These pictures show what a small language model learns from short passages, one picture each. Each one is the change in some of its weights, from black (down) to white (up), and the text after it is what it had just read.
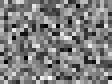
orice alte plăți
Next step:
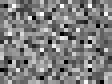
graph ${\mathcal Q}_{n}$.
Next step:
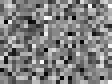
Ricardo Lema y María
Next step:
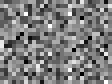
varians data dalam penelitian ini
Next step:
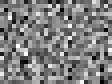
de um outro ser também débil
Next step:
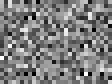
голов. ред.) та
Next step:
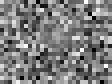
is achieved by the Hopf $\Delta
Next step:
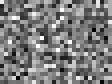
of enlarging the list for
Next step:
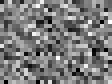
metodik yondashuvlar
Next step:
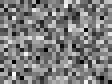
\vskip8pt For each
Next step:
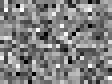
Normas Editoriales
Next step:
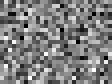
minimal projective resolution of $\L$ as
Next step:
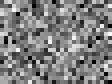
\theta du d\psi
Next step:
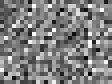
отечественного и
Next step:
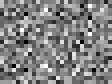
и Ирана бросали
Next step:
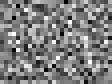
learning”, “aprendizagem baseada
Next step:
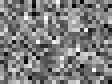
this new assertion we have to replace one
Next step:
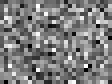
with respect to $ \rho $ or
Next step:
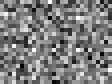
of $K_1$ and
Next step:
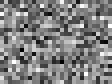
e più aperta
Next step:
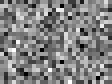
is trivially homogeneous, this condition does
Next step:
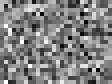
dites transversales (ou
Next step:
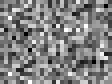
KORIK, V.
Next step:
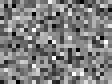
denotes a conditional probability. Now comes
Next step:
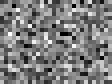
extend, in this case, sequence
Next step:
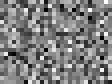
initial claim that your best play in
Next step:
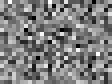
must remain within the domain of
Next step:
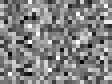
Rodrigues D,
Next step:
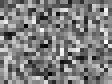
account that QH vertex groups in lower
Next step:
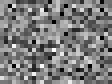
and occurred only in the most
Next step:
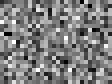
adopt the method of using one
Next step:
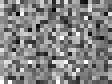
таърифлари унинг
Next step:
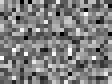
monitoring kuchli
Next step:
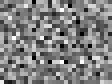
exercer a monitoria.
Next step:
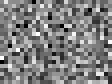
move from $T_\Lambda$ to
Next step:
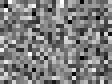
use the conformal and projective structures as
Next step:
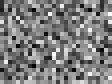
oshirish kerak bo'lmoqda.
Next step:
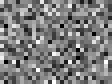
билан гемостазга
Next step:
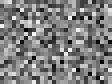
results is organized as follows. In
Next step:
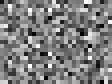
sexo masculino para
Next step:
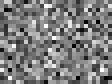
корректируется по данным
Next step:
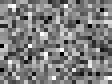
PWM)**, operanti a
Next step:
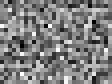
$C_p$, and hence the
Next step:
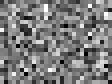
texnologiya, axborot texnologiyasi,
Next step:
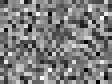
тўловлар аванс
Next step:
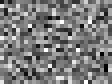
converges weakly to that of the
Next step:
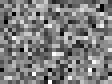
para determinar sua usabilidade para
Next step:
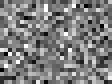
fiind faptul că,
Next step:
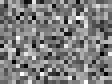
из способов активизации
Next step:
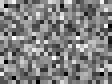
a dimension function. Since $R$
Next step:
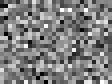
are appear as conjugate pairs.
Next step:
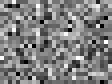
"Greedy function approximation:
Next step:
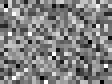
is an ordered sequence of elements.
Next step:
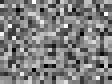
l'ensemble des
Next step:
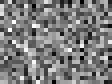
of linear partial differential equations defined on
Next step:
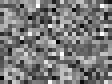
O‘simliklarning birinchi
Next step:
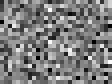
both the Grushin and strongly
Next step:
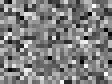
mm diametrli
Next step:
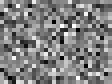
año en procesos formativos y
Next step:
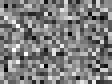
a knot which admits a
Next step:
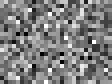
with block-diagonal dimensions 7 4
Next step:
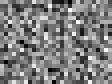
stage of investigation,
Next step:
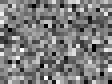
there are examples of classes of manifolds on
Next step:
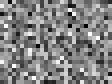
via un objet physique
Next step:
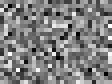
una serie de artículos
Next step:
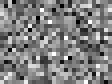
will be called \emph{vertex
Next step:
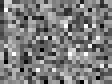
partially developed; however, there is
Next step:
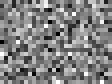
чиқаришни қиёсий
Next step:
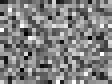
indivíduos ao
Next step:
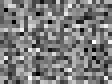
since both claims - the construction of
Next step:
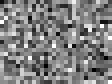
In this section we present the basic idea
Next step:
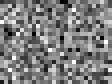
to the policy makers of a
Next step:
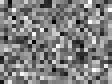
function and $g$ be a metric
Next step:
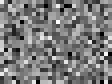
tight tolerances.
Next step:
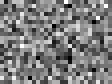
the gradient of $J$, but
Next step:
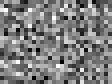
any smooth convex function $\eta$. So
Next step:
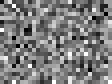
подопечных принцип
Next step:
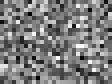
vanishing outside $U$. By
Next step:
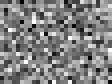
a dilatación. Similar a
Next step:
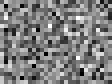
of $C(K)$ being
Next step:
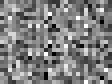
x, y; \theta)
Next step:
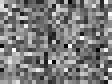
The three starting values needed to apply the
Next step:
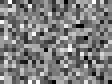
\nu^h \le
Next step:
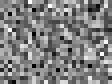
L - \rho\bm{\mathcal
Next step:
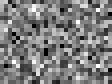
complexes résidentiels et
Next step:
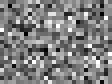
texnologiyalari kafedrasida
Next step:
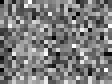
bog'liq bo'lgan
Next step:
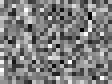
и потребностями
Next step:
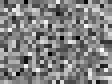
trabalhe a capacidade cognitiva
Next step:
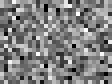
a closed essential surface (see Section 5
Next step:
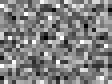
\def\tr{{\rm tr
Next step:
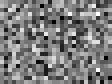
meshe itiraz
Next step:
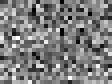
hyperplanes having the same
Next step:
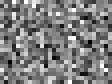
preventive measures, desirable
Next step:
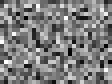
gray) C,D:
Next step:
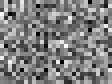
boshlaydilar. Bu
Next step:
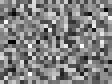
trestný čin
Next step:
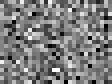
probably well--known to the
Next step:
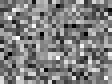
**Jakbarova A.
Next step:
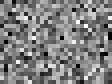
in $\mathbb{E}^n$
